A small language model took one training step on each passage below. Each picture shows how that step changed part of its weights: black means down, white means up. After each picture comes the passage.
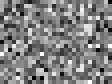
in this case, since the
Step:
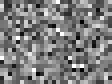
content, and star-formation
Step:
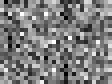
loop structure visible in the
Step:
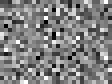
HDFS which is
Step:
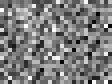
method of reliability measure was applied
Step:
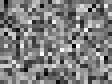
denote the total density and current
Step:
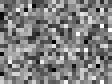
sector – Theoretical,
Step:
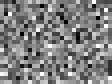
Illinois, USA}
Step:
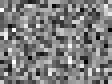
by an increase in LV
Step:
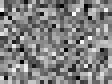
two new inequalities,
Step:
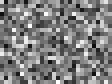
simple equation, which describes the
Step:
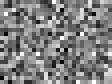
one has \begin{equation}
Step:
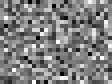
for two superconductors
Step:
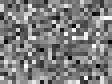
other stations, where it can
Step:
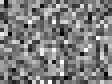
note that the entanglement of
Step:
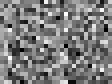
This project presentation treats
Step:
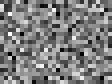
these are timed or limited
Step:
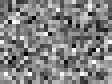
send this explanation to
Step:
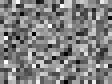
is approximately twice lower
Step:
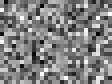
again the very high pressure contrast between
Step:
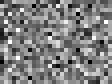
Tamil Nadu,
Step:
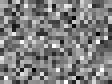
and the Landau gauge equation
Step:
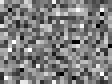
NPs are promising
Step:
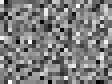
following characteristics: Firstly,
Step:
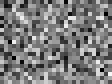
decreased in winter, which
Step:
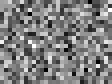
analysis and confrontation with
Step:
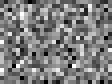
up on firing treatment at
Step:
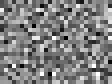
1420 MHz based on the
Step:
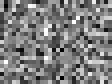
has been found that families
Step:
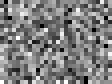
light-front wave functions
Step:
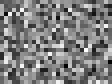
President of the
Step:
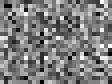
chloride cells that
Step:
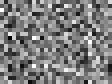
a measurement of a quantum system in
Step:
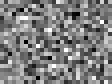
= 1 indicates that the calculated
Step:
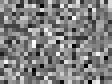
with a total bandwidth of
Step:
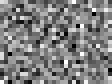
an alteration is present in
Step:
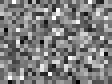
C/S if need be.
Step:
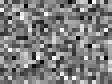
continuous variation below *pH*
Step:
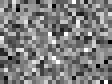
the disk is made of.
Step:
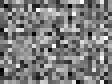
pharmaceutical sector.
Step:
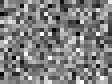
religion, which is
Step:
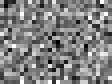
lengths of these strings are
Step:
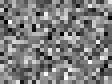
discussion (FGD).
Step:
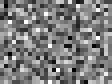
consumed seconds of the
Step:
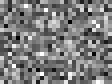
Dependent Variable:
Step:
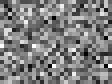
grading using AI tools thereby
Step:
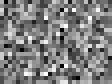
edges connecting users and
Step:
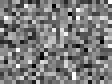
for it exhibits best growth in
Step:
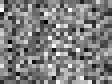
social, economic, and physical elements
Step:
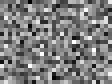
to an initiative. In
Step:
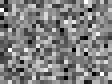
when error correction is performed at
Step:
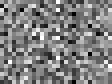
- 2) data resulting from
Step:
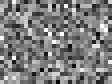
the water table that are partially
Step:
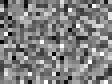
highly unlikely to
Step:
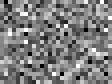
benefits of Robust
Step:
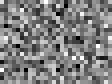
$\gamma = C_{\gamma}
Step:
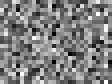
the stochastic dynamics of the
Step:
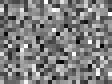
temperature should also be low. If
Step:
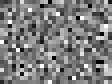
**Mussel geometric
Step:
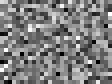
CM (in green)
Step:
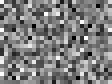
3. Living conditions,
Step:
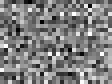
into account importance of customers.
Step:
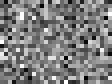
probability $P_1$ as
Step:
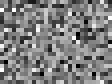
by customs, lineage
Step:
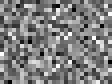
of the proton in the
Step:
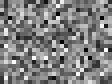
evidence-based toxicology
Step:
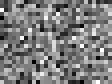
when it decreases. But
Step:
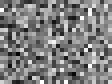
by the optical star. Therefore,
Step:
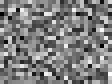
calf cage containment measures
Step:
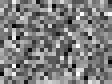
the square of the magnetic moment
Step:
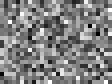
flux density of a factor of
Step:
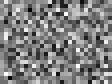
multiple orders of magnitude
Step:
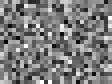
in the current study a secondary
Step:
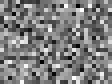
of users, we end up with
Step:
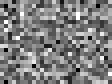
near-resonant modes
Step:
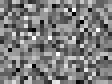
as a use case - Can
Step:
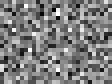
(PMSG). The application
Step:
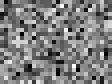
examination, the ridge
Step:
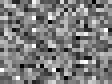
Modern Canonical
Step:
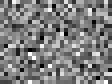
the Advancement of
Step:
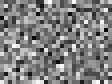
that is, the reduced transition probability
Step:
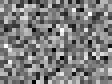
with relatively high levels of total
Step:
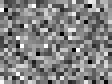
data is migrated,
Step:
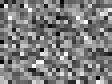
consistent with the fatigue
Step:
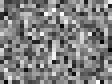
source and one for the target
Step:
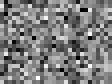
advisory body. It
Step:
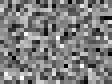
the genes, then other to
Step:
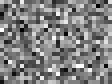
The shrinkage estimator
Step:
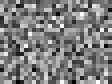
of the complexes can be
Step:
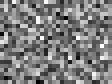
molecule disturbs the
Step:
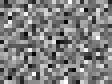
initiatives aimed at
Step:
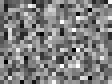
effect is used. Motivated
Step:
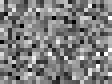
stochasticity comes from
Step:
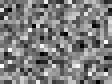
2 from NVIDIA
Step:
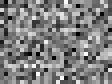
identical twins have a
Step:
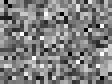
auditory information into long term
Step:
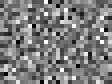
number 26. Table 7
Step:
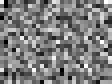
applied problems by mathematical
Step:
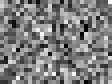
and attempt to transmit
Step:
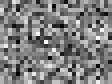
the wide origin of the
